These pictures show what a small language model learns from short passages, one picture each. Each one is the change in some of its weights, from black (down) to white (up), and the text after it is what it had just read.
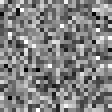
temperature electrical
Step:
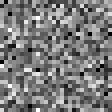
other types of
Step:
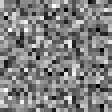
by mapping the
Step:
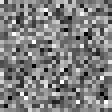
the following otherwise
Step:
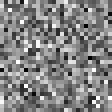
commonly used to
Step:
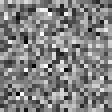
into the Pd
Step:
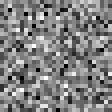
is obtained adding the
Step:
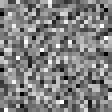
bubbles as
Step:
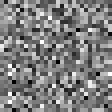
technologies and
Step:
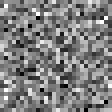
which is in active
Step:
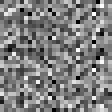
cross section of the
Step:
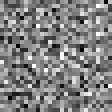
each field such as
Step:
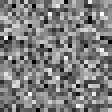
intention was to
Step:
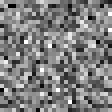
popular, a
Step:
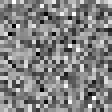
objective, this
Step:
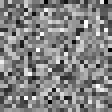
led to the
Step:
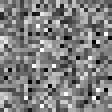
calculations for the
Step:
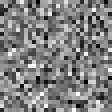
But this is
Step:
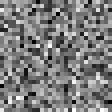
but it transforms
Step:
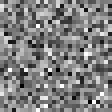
invariant theory
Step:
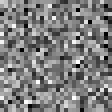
lognormal distribution
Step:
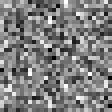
and explore new
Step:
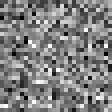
The traditional methods
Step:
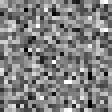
On lowering
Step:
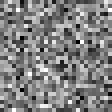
consensus among
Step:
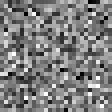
in the inset of
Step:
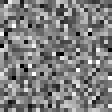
in 3D systems of
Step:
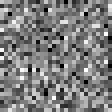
Bandos et
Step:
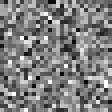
correlation coefficient
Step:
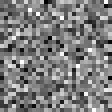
Level of
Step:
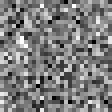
of goat and
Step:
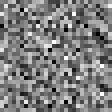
teaching and learning
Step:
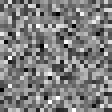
use. When
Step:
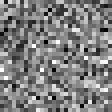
of the small angle
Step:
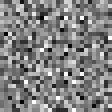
modes. This
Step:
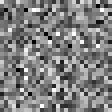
account for probable
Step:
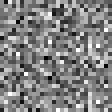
followed this work and
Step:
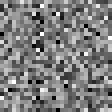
in Spain,
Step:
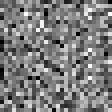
receivers are
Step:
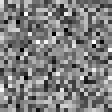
to the theoretical
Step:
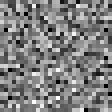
interactions. We then
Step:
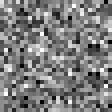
you taking
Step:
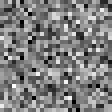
transform with data
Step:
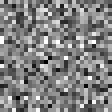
the directions of
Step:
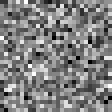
power plants is
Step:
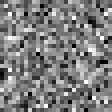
- Shaheed
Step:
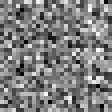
by a study by
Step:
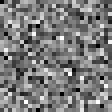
disordered and higher
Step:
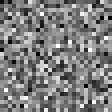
the bird
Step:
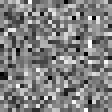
protein** |
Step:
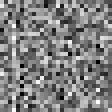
to dataset
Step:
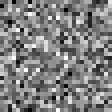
is no difference between
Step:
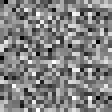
environmental data and energy
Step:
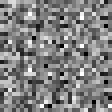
Besides the
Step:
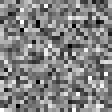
be able to
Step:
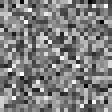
the action of
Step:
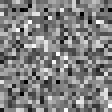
is extremely
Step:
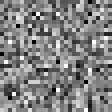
prompt reflection
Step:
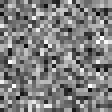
However other limits may
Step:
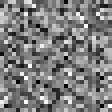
want to see and
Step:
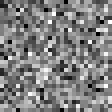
defined as P_ij
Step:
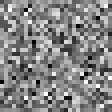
identified through the
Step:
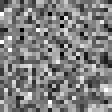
achievement have
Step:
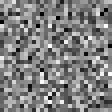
gives birth
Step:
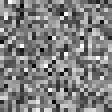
on the sign of
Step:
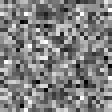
conservation in
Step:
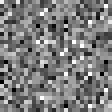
fun and peace
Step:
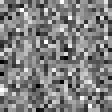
k_B T
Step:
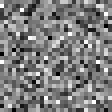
occurs through
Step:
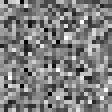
of novel training
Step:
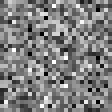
14 minutes
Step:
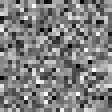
around the same time
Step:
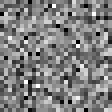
or confused
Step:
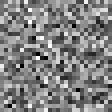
it is the representative
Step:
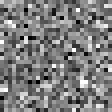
abnormal for
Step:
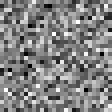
These efforts not
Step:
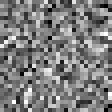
conflict of
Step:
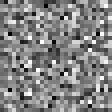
testing context,
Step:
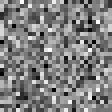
Selva 9
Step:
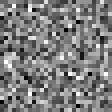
gerund as the
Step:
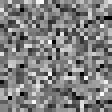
one parameter given by the
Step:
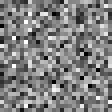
nEDM limit then
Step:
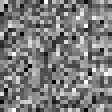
\cos \theta .
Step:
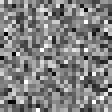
the masses of all
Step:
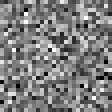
indicated building
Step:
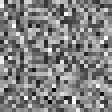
to reduce the
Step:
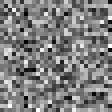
which addresses two
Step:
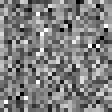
invasion or
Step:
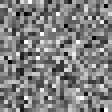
that exceed the
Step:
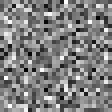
insertion method,
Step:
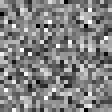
and bleb
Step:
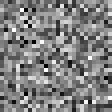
frameworks (Table
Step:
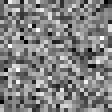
there could be used some
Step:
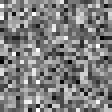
nominal value.
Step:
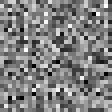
examined the effect of
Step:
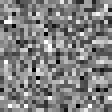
entropy production
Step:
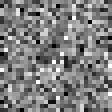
second step, we
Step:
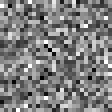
x component.
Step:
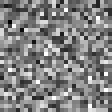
be done based on
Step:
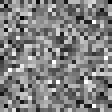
are interpreted
